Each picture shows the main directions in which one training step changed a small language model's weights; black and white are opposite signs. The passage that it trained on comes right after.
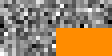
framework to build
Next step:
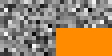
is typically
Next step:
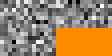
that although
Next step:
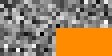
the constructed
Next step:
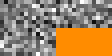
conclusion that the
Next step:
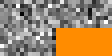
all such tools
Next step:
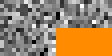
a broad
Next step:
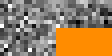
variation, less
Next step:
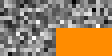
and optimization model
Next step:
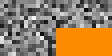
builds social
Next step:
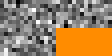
after 48 h
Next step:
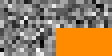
evaluated through the
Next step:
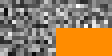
bonds with
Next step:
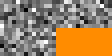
instead of
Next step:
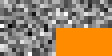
Needs and
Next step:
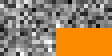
with concentration,
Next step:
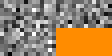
improvement of
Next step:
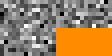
prone to
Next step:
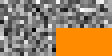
B t Sig
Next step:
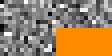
noise. Figure
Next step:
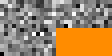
efforts on the
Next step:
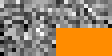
high optical
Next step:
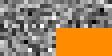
development, the future
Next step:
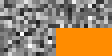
and action in
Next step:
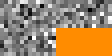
they will need a
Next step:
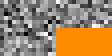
Fashion &
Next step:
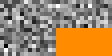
the operation.
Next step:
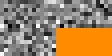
curves 8
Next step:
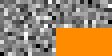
A novel
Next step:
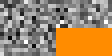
the formation
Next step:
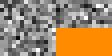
the processes &
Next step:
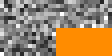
of change, of
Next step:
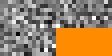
information about possible
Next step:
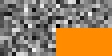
From the results
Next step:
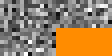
fish, by
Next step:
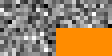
drugs with
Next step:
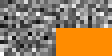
sense of
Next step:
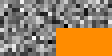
learn to
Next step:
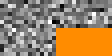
significant difference
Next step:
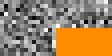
hand, uses
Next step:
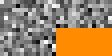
percent women in
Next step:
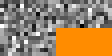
ligands with
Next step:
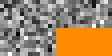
the R&S
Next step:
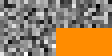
compared to its
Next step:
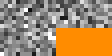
the supporter
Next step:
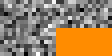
Bugs in
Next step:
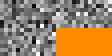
environments across
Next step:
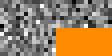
have no understanding
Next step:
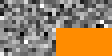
this fruit
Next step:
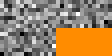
of messages
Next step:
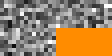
and the design of
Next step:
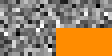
components correct
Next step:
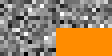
was determined by
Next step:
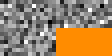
Care Unit
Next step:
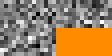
evolutionary and
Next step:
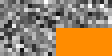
the residual
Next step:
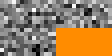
had been grown
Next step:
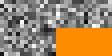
called a
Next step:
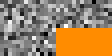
the present work is
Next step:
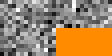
important for their
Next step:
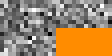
up to 8
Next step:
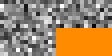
In addition the
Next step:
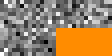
accuracy, with
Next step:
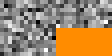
and VL
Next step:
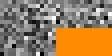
questions or
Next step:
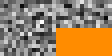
etc taking
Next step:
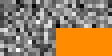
various gyms
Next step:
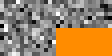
Project generates
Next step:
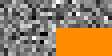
transformation is a
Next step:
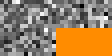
All feature are
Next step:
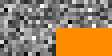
is to say
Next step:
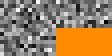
professor of
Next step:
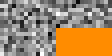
cars or
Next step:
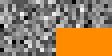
\ll D$
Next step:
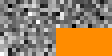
gas related
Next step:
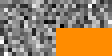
create all
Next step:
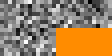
there was a
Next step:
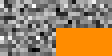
of the schools
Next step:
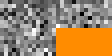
applied bias.
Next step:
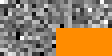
Technology for
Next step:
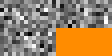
successful in
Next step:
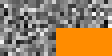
to sensitive
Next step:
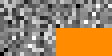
the improvements in
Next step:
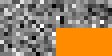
procedures if
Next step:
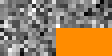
core at the
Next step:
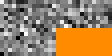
considered. Out
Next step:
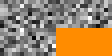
factors in the growth
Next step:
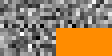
development actions are
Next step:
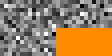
mainly used to
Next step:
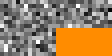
The full analysis
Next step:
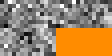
one clinical
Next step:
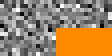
our experiments during
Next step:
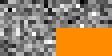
nature of its
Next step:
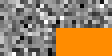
community centre and
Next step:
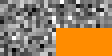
effects were evaluated
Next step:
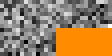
the project, a
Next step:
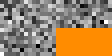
the respondents
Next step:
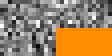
relations between all
